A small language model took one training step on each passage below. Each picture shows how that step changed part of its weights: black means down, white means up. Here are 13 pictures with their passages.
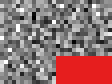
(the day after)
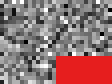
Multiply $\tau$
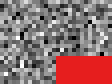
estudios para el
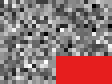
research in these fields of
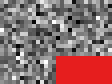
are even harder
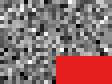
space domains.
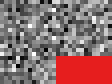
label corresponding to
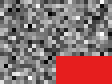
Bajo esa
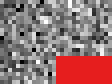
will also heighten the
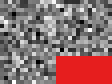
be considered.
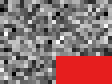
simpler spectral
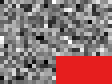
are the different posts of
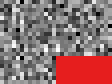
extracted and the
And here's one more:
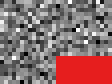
its boundaries are
